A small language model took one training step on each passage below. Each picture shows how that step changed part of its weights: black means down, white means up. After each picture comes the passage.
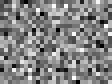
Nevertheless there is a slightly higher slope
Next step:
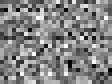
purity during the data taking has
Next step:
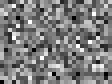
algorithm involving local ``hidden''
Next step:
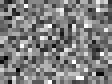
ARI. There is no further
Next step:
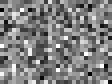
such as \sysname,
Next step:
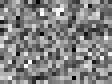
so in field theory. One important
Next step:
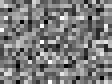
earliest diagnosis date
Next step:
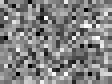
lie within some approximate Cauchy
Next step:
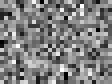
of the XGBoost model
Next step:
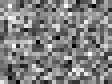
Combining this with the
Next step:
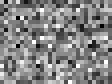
out this approach and we describe in
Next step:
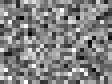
value of the temperature $\beta$
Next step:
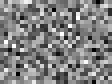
to cluster sub-regions of
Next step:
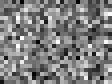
de Andalucía
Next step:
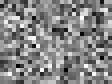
\mathcal{B}$ be a
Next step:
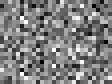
challenger all Web bytes
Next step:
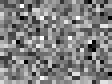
\end{equation} If this
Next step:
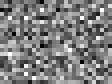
\todo{check} A
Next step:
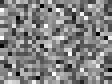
training sets to estimate important global parameters
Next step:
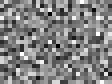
Model: reversal, value,
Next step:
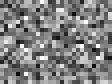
GEOXYTRAN were
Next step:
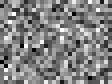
our SCN model of evolution.
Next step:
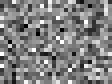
first peak as Rb and
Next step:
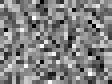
significant peaks testyfing to
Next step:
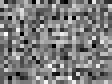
have support from coworkers
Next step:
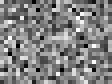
spins, which can be excited using
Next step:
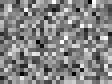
$-2$ offset to all our
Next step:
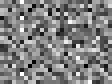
Wigner Research Centre for
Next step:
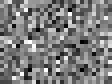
for Advanced Research.
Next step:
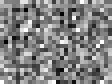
factorization relies, as emphasized
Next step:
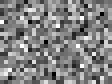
can be challenging to untangle
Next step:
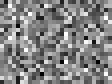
significant progress for direct measurements at or
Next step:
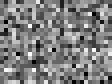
in implementing and exploring these
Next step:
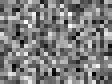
internet, and has a way
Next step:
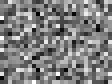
NTM, the most studied
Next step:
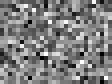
process calculus and the PAT
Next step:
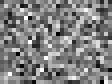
GRBs indicate a typical
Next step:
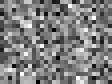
hemisphere, appears to
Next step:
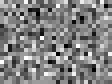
detection}, author={Liu,
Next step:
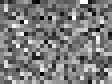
Z, Zheng P,
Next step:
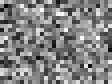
the original competition strategy.
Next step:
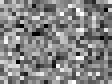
systems in the two-component fermion
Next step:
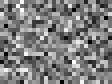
the response curve, particularly the region
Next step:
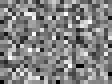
guided for the successive
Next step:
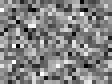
from the Eq. (4).
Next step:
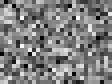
and the Stellar Abundances
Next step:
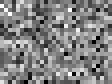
the mapping between the spins and
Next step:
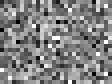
center $r=0$. As
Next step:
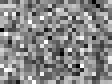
dispersion for momenta parallel to the sample
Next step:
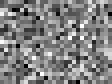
Figure S6 shows that the
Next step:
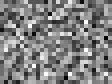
geometry of the outflow as deduced
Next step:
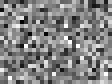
indices $\ell m$ in what
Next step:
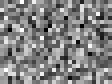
symmetry of mutual mode interactions and
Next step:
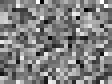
speaker recognition (SR)
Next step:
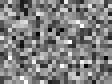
Statistical analysis of
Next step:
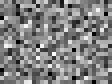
couplings will produce different results. One
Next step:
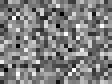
to the implementation of quantum computation,
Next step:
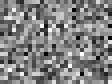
transition between the gaseous and
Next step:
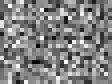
of the features in the scattering equations
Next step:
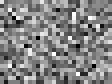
diamonds); sample s
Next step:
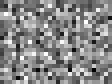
Other difficulties with the binary
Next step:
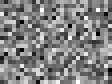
process. A device structure that allows
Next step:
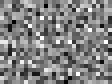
flow variables, and compare the radial
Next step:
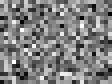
photodissociation region is
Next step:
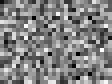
that the efficiency gain survives
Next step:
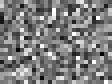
TLSRec outperforms the two
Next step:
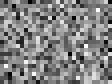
out. The relation of the latter
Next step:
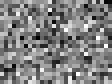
Chubukov, A.
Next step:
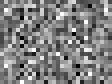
as well as of a uniform Fe
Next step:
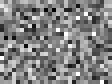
equation-based methods for internal multiple
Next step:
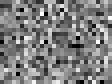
to a pointing direction and have
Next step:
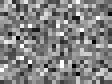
which may influence their properties, along
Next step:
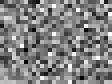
\section[]{Introduction} 40
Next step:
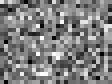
three detection boxes and assign the
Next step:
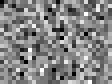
there is no indication as to
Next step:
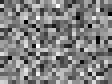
\quad \rightarrow\quad
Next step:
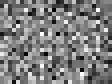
H. Wen and D.
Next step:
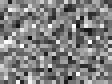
transitions. In locations the variables vary
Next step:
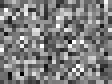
and of the complexity of the
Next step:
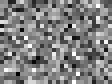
in contact to a surrounding liquid.
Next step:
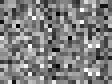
K.N. Toosi
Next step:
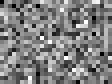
metric function and as well as the
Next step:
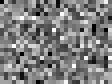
is considered in the direct space of
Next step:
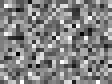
ribbons derived from the
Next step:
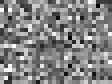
frequency is still high than LPW
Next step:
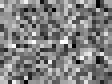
with reliable long-term operation and
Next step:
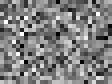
\mathbf{R} \to
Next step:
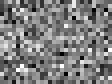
terms of BHs from the direct
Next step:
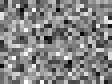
\pi^2$ denotes the
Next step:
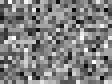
this talk were recorded between
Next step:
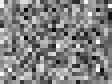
a spin-fluctuation based
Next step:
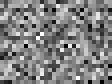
without the ground-state nucleon contribution
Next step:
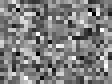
hand, which has as a consequence
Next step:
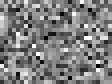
small $\alpha_1,
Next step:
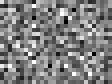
of its largest stakeholders,
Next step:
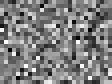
new technique for automated flare detection
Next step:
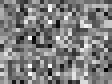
extent. Of course, the
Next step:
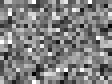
dependence of the resistivity at
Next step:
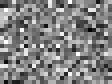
binary and multiple systems among the bright
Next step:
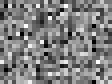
repeating the simulation, we only
